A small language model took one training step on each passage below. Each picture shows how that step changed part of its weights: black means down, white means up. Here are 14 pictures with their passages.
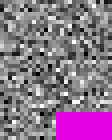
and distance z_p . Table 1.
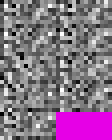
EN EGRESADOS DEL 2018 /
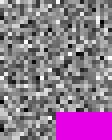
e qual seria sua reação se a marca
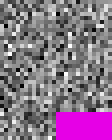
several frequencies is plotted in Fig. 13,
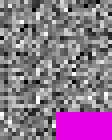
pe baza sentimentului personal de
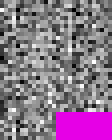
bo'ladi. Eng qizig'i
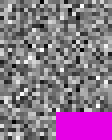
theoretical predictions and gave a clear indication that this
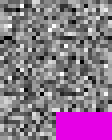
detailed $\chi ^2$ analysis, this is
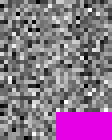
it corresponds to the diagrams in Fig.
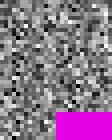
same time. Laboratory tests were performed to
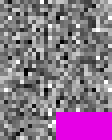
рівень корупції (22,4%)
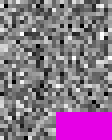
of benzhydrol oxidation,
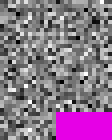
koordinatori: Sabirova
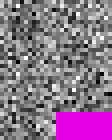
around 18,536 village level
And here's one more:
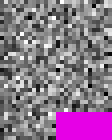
di Bologna, via Ranzani 1,
